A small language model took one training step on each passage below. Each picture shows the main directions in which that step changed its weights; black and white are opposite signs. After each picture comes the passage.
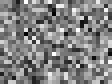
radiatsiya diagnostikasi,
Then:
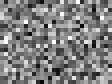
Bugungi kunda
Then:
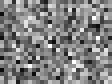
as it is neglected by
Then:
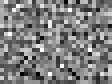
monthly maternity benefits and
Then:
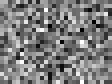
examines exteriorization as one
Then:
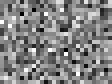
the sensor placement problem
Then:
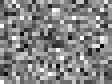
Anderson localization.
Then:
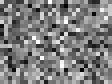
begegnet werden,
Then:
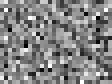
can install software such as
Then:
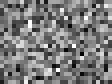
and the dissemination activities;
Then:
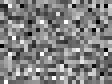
on malicious links
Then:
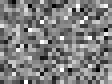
properties and PRISM are
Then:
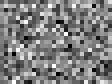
a reduction in the growth period from
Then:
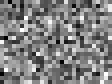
molecules. A particular interest is
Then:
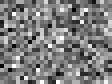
sampling techniques. The researcher
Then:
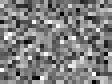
shower of hail would pop
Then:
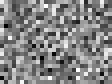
need to be understood with
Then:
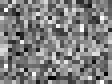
mesh removal is the
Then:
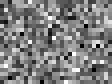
evidence from a large sample.
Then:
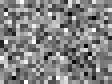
\ref{System Modules
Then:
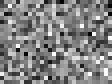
a not easily solvable
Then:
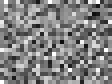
the Council of Europe and
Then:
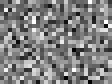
treat definite causal structures
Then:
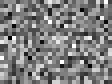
Plaque Incision and
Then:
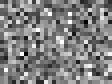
5 million, approximately half were
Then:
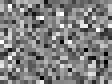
5 samples of pruning 1
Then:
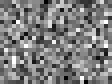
size and power constraints inherent to
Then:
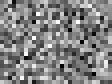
is the ratio of the same and
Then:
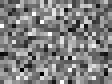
of engineers in higher education
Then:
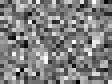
addiction across age groups or
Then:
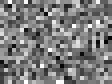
відпочинку для
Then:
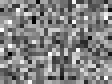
maneira correta,
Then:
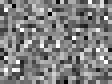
играют важную
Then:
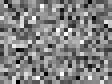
on prototype theory, people
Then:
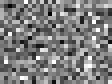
an invaluable force in
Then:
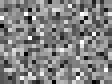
the results of spectrophotometric
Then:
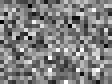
caracteriza por utilizar
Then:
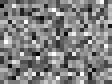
railway traction with real
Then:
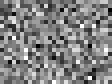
%. - Molten
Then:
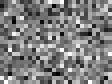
a ventricular rate of
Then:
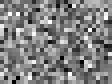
to be that limit in which the
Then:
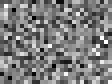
mais profundos, podendo
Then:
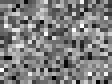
for. We furthermore use
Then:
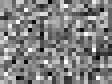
maqsad funksiyasi
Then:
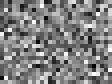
bien avant la livraison
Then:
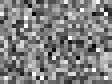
working paper is on assessing three
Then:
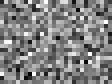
parameters for which we expect a
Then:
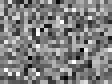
from the baseline detector –
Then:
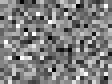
the CdSe shell to
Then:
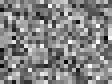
was created. An alternative approach,
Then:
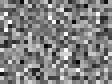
des capitaux propres par
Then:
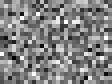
or excitement. At the same
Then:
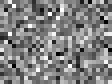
и могут быть
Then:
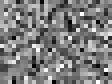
“Eram uns passos
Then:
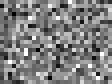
and viscosity, the
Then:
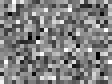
mustaqil hayotga
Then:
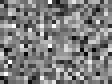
certain que leur bilan en
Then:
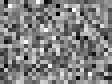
shake flask cultivations
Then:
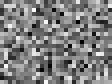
non-operation of the
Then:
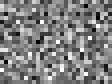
amor viva di
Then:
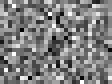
англатади ва
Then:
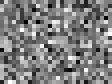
as a quantum channel. This is
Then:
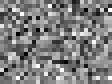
valores apresentados na
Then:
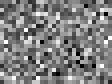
top $m$ ranked
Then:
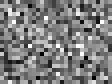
gap is particularly concerning as
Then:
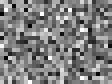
прежние виды
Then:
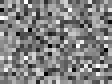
as genetic algorithms have been used
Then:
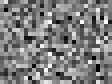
relations between the spin-orbit
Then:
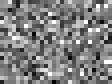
of about 0.8 nm in
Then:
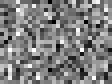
jarayoniga diqqatni
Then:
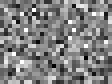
alumínio de 4
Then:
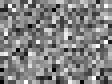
and smallest printable
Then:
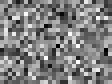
from the original work have shown a
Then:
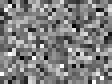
: сборник научных
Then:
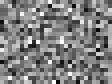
onto the orbit prediction data
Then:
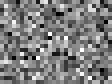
ich koncentrácie v
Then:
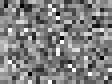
o espírito de
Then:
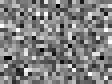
aspectos son importantes de
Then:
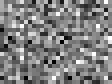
bo'ldi va bu
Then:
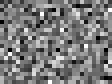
el Desarrollo Humano
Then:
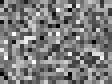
energy consumption. By estimation, the
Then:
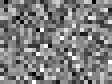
mobility for senior
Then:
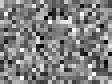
the fractal structure of the
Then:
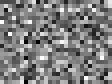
we set the initial gas density and
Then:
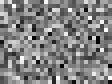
года реестром
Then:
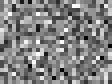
its inferior compressive
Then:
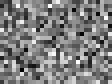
was studied with its application in
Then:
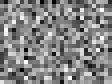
becomes; everything which is
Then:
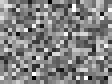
corrección de los cambios
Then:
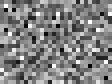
stigmatization, and
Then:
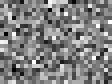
40 normal conditions are simulated by
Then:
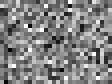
M.M. – Doctor of
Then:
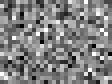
region of constant local polarization near the
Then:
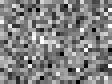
к ресурсам,
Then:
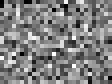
провадження таких
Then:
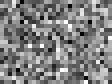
As to the weak boson
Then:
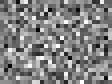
asosida baholanishi va
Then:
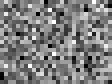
frequently leads to delays in
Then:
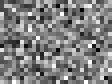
is correlated with a decreased
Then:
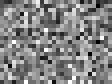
magnitudes and tilts for both
